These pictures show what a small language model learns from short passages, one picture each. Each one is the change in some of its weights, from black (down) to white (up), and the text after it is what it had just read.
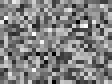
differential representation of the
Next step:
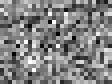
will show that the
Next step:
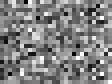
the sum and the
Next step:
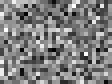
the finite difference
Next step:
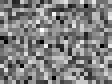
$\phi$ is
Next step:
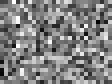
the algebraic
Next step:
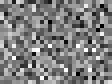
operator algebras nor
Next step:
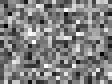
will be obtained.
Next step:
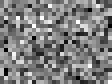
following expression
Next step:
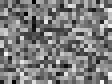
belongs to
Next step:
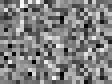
constructing an
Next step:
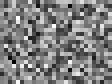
Since $Y
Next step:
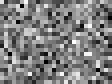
bases is an
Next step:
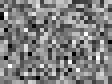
product of all
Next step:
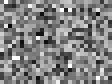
in the sense
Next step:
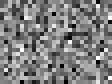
then Model
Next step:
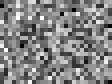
a structure of a
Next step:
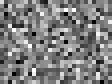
and whether
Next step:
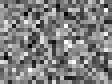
\item Use
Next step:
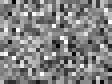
over degenerating
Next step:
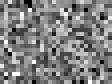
function ${\displaystyle
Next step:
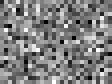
a prior}
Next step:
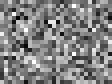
determines the
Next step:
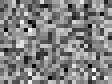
if $D$
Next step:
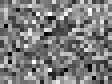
has an independent
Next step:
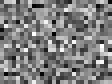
The Weyl
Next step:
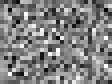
Define the positive
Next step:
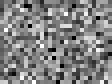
a finitely generated
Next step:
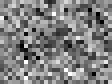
\ z\in
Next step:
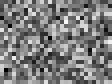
lemma provides
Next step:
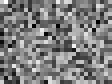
to the complex
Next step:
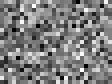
polynomial degrees
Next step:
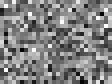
equation. To
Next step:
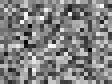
that differentiation
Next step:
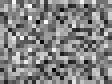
$f$ is
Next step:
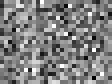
assumed that
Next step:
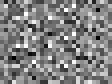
authors has
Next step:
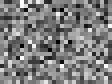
from Singular
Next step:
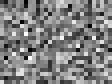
if for every subset
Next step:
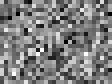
this setting the
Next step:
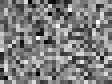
in the existing
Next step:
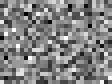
if it is connected
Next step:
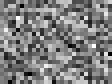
+ f\cdot
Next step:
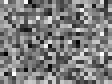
matrix and its
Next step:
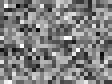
was at most
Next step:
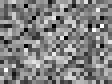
go through
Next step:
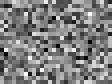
we say that
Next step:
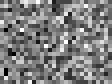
following way :
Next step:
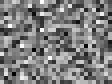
than every element of
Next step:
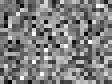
differentiability property
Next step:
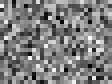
q)$ such that
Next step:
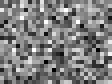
is an action
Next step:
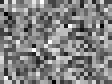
by a triple
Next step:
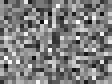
open set in
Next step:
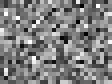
which one more term
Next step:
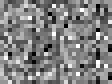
and HO),
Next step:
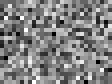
more complex cases,
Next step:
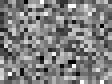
$$ and the
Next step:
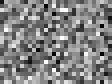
is this zero of
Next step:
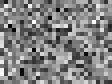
the change
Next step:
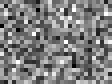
can replace
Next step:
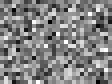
\mapsto G$
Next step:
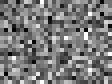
import rho
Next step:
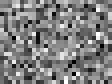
G} $ is
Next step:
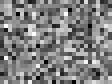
and statement of
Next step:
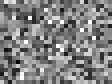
valid for
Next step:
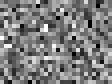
due to
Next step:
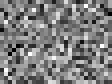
length $\geq
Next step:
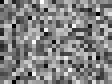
of oval
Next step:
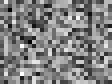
n, m
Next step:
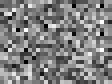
-- within
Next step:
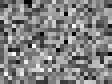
transformation matrix
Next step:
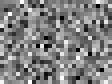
server. So
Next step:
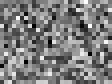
signs correspond
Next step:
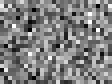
functions involve
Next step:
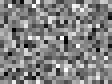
Riesz sequence
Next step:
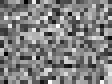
be its proper
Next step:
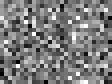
intersections between
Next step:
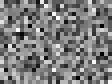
remainder of this
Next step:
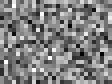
graph $G$
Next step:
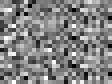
Glen in
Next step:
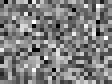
of the lattice
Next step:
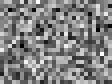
lies in the
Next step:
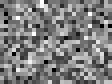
is a ray
